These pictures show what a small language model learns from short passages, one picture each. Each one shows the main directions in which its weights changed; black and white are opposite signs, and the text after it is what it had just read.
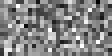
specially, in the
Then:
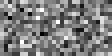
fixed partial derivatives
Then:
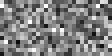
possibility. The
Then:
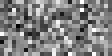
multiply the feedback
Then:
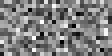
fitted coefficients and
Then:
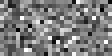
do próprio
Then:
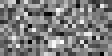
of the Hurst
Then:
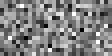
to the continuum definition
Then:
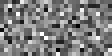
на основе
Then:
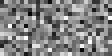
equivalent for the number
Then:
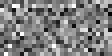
plotted against
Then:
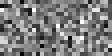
dependence of the
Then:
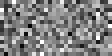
как лица
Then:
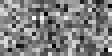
coefficient. Note that
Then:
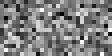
uniquely determined up
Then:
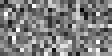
confine trapped
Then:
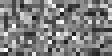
\R$ and
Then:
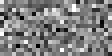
which should be given to
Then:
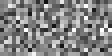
in the real data
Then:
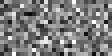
sie problemlos in
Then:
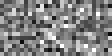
the ordinary
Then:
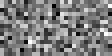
compatible with the
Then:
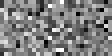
variance $\sigma$
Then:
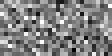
assigned as
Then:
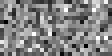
It is easy to
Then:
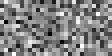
identified on the
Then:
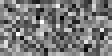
case do not exist at
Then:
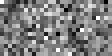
und Methoden
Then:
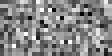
data projection is
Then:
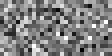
determine a set of
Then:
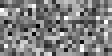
modules of dimension
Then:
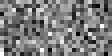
coupling phase, while
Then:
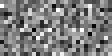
tuples of
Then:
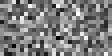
particulier des
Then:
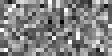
$Z$ is
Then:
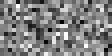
It can be shown that
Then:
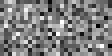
now make use of
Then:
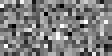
stanu, w
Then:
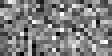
coefficient and the
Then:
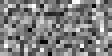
about novel methods
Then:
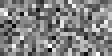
morphism of smoothly
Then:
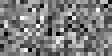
e à sua
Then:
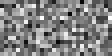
opened under the
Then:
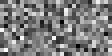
$E$ in
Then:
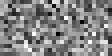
shuni aytish
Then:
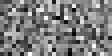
the same formulation.
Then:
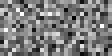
Gordon model,
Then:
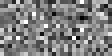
As a consequence,
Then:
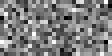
Escribir un
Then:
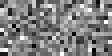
quantum group $G$,
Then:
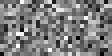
hua ta dou
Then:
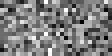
quantum domain allowing a
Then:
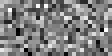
get some information about the
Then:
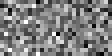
same set of parameters can
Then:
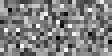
– ganz im
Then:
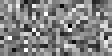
creates a connection
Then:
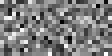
dalam shalat
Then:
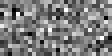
latter problem goes
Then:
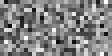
for surfaces.
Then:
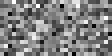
boundary angle above
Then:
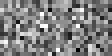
to determine the exact
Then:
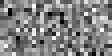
for nodes with
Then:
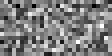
but once again the
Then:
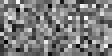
caridade é a mais
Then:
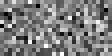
the finite-gap
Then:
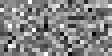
hyperbolic system
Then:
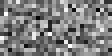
30) we know
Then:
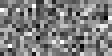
axes of the
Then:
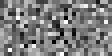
only on $d$.
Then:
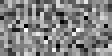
for the linear programs
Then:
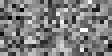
large enough,
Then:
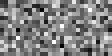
magnetic activity. In
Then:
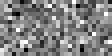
berish va boz
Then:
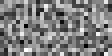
for the ionization
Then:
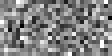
the charging
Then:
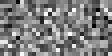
integer such that
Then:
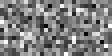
to variations in
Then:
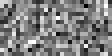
is proven by Proposition
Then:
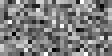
two are rather
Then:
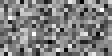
оси и оси
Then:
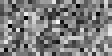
a comprehensive
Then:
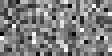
from measurements of the
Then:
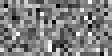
and appears as a
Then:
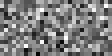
radius $\langle
